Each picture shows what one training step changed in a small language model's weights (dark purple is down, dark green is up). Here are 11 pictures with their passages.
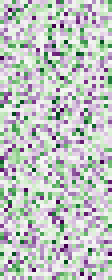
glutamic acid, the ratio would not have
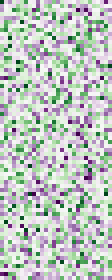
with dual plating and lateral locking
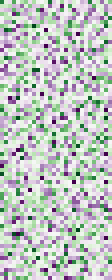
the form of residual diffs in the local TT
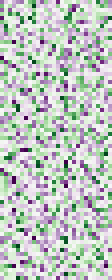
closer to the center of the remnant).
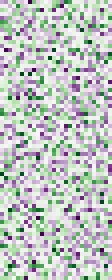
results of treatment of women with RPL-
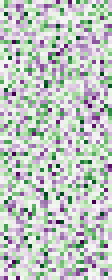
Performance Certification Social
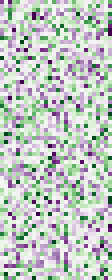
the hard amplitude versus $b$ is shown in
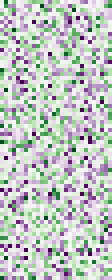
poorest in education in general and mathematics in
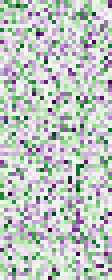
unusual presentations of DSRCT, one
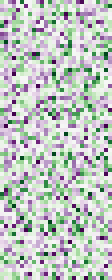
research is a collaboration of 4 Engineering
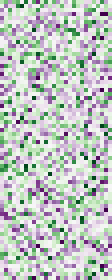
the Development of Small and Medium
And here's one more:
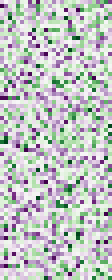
score was 5 (IQR 4 to 6)
